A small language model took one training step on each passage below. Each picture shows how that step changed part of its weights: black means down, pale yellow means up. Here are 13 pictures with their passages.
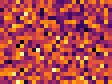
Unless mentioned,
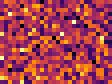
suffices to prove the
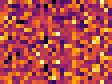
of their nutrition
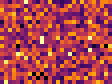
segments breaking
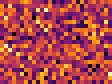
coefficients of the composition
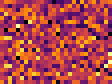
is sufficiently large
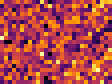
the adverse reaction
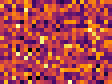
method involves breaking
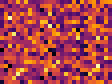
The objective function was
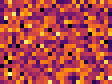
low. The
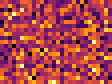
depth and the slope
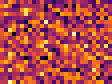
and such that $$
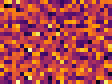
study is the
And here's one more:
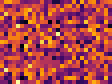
is by affine
